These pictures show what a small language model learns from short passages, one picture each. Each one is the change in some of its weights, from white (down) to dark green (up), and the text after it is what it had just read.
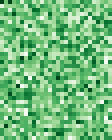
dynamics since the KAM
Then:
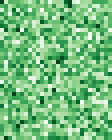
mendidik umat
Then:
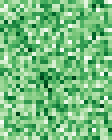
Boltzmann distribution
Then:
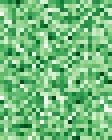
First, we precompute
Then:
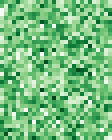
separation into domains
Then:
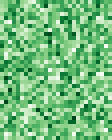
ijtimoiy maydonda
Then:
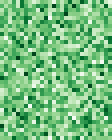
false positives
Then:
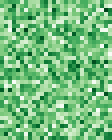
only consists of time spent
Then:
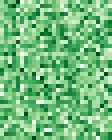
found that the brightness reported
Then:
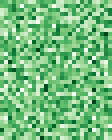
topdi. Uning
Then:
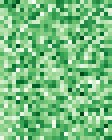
use a second NN that
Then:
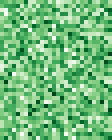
the correlation of the polar
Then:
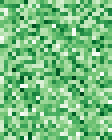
the MBH was not
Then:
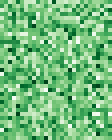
современные методы
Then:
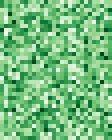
$B$. Then each
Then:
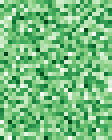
of $\Neff$}
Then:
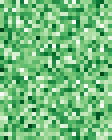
palavras ou sensações
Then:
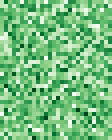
pe presupuneri.
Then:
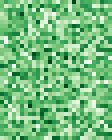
the deformation defect of
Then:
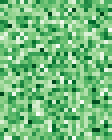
Alternatif (8)
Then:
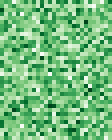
2 – Положение
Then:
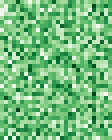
limícolas eligen
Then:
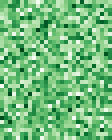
one can use our results together
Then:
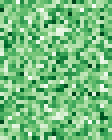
peyorativ semantika
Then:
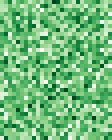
-\infty$. It follows that
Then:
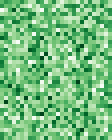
14 de jun.
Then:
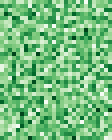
identity associated with it,
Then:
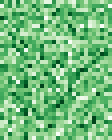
stars, large period derivatives
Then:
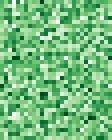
hamkorlikda quyosh
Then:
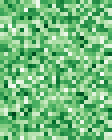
has only one LR
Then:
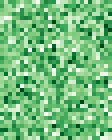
and LEP experiments, and
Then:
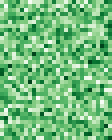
optical hybrid with a polarization
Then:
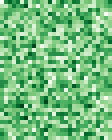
к 1, чем к
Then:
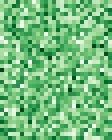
to domain walls to
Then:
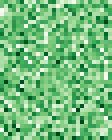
compétitivité de
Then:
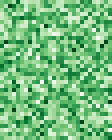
profile is very irregular
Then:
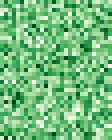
несколько раз
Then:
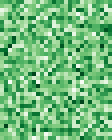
details of the experimental system can
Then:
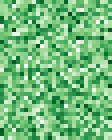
maps). The noise levels in
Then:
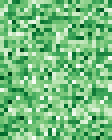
two body clusters could be
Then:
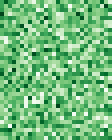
the surface term arising after
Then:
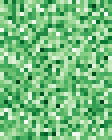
olduğu görüşüne
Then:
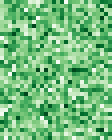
detection of the differential rectified
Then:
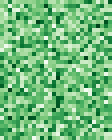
and CMB data.
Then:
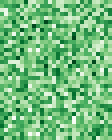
the feedback filter
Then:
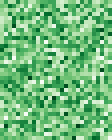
inductor and the
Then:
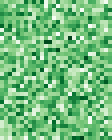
conductance decreased
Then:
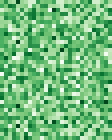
imposed as a boundary
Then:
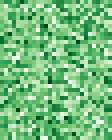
This requirement is challenging
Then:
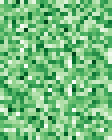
from the nuclear spin}
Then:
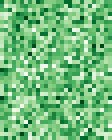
moslovchi ikki
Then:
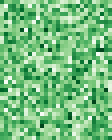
à quelques pays
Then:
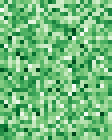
de diversas medidas
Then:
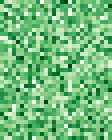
a expansão recente
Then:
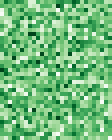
parameters. The sign of this
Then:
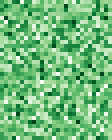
first Siena meeting
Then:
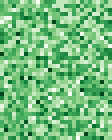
and can be chiral or
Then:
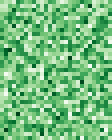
nei pazienti
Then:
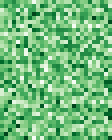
using a proton beam of
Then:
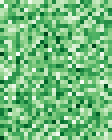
optical perturbations generated by
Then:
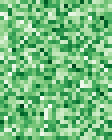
virtuality of our time
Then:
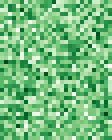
tema central; a
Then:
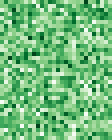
hair, then this
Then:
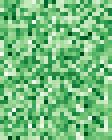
// Евросиё
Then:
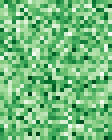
clustering topology on galaxy
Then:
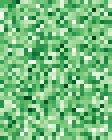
concluding remarks.
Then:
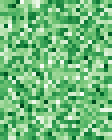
will work strictly in
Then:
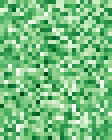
unui medic,
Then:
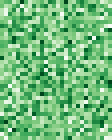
During most of our observations
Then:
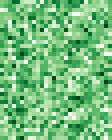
machine learning algorithms, such as
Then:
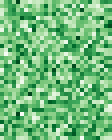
analysis to provide values for
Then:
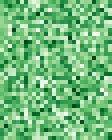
have metadata about the
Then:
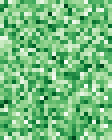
resilientes y saben
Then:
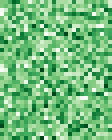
oscillation frequency for wavelength bands
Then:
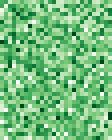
que Meg está fazendo
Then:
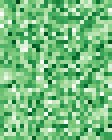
jarayoni hisoblanadi,
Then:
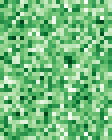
il doppio
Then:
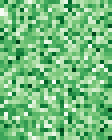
relevance of the study is
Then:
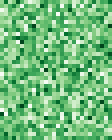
impact on the one-loop
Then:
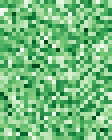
необходимость в
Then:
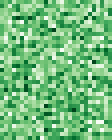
Ideally, the best
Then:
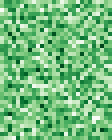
situations where different sources or
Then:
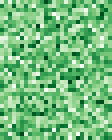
As expected, additional images appear
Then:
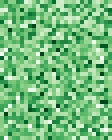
área. Por fim,
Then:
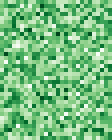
in the bins of
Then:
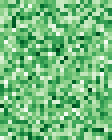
in which non-equilibrium
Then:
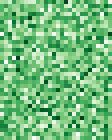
что доля умственного
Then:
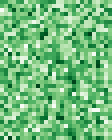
es la presencia de
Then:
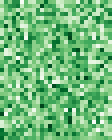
that the cross section (and
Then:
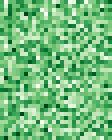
$M$ one can start
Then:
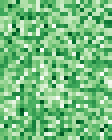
is that the direct CP
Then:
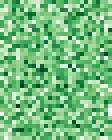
temporal gradients of global and
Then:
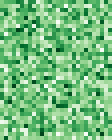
the function output register:
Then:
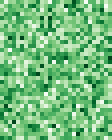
yang berbeda.
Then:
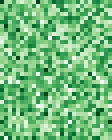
necessário que o homem
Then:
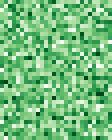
afinaciones, los
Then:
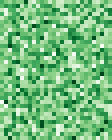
the HHG process
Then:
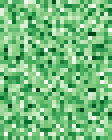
необхідними для
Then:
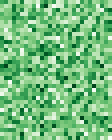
hertz may also be related
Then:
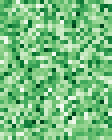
the (harmonic)
